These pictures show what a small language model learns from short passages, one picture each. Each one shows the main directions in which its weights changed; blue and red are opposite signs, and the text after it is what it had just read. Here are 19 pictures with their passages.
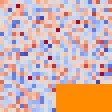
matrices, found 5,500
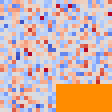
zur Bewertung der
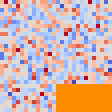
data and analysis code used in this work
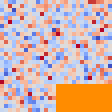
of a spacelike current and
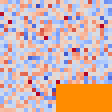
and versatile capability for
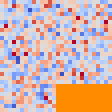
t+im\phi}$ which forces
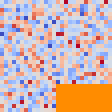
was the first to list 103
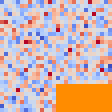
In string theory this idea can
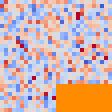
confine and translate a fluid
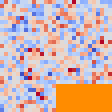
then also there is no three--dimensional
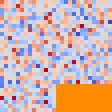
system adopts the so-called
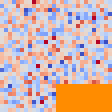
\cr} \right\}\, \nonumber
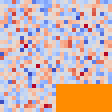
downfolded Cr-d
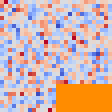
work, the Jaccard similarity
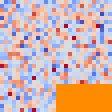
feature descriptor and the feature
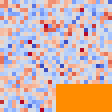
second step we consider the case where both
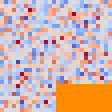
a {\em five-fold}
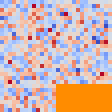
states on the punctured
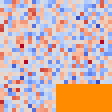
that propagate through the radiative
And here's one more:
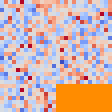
as they provide realistic models for the
